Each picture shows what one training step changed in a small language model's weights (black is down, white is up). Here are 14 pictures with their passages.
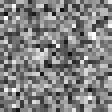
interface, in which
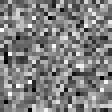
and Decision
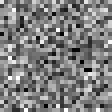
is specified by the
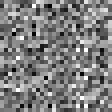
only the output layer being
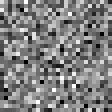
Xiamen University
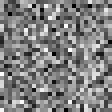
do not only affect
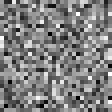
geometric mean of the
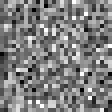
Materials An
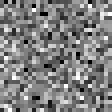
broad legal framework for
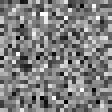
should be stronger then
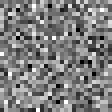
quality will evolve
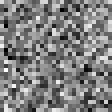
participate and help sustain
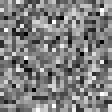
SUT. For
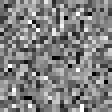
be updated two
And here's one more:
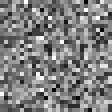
We describe PA interaction
